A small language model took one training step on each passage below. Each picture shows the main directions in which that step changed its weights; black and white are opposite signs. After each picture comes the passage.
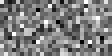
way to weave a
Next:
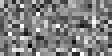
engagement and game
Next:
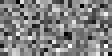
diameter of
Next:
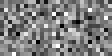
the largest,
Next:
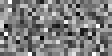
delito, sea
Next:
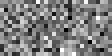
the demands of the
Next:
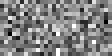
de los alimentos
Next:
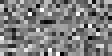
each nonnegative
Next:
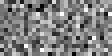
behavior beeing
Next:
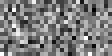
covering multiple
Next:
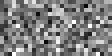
Hemen hemen
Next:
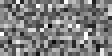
holomorphic vector fields
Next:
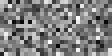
in a standard manner
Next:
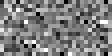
connection of several
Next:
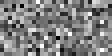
also capable of higher
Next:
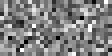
Power: An
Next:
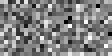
incident with
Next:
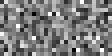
Thema bei der
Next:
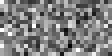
Recorded from
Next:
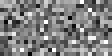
of strikes,
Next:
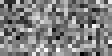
maps **Theme
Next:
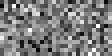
is the {\bf
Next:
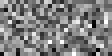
in a separate
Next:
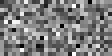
of the Czech
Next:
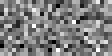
Pillar, was
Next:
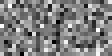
sampling* which
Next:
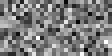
sigmoid function
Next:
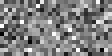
where $\deg
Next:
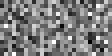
isolation on the
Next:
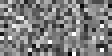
ada adalah
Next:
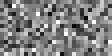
no contexto da
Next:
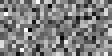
at Nanded
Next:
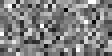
va bu biz
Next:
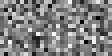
in finite dimensions,
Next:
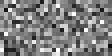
and limits of error
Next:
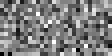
open covering of
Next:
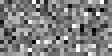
this paper, we obtain
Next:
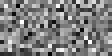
introduced. We next
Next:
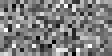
credit in
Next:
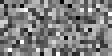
Fig. 1. The
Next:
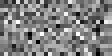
of $C$. This
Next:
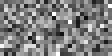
the main markers
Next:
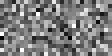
goal was to find
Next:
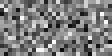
While the
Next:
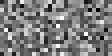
traumatology in
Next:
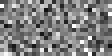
were submitted to
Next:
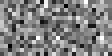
which can not be
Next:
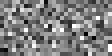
$\infty$ or
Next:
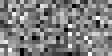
are considered as input
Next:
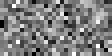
general strategy for the
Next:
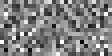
tot deze
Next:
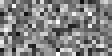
Translations of
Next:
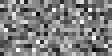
number field~$K$
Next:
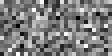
This is especially
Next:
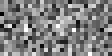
Bar | |
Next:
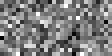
better extract
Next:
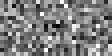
a velocidade
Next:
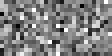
In addition, it provides
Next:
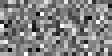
3e groupe.
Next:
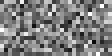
south of the
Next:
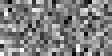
*Diamond &
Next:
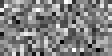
it. In the rest
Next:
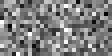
she’rlarni ham
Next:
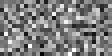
the first term.
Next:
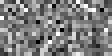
disruptions such
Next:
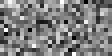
= g(\supp
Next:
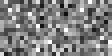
\] By convention
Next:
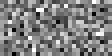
correspondence, and hence
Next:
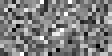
and $\omega$
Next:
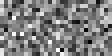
\Omega, \dot
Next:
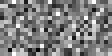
\and Volker
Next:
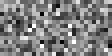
CPPPA is
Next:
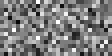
to $\approx$,
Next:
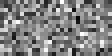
of the rupture
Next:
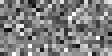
moments rather than
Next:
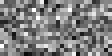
Therefore, the goal
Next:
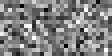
los VPH 16
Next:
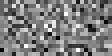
availability in
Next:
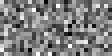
The study had also
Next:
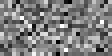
an isomorphism.
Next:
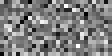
prove $\left\langle
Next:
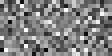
possibility of
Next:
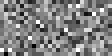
except one, we
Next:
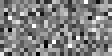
to answer the
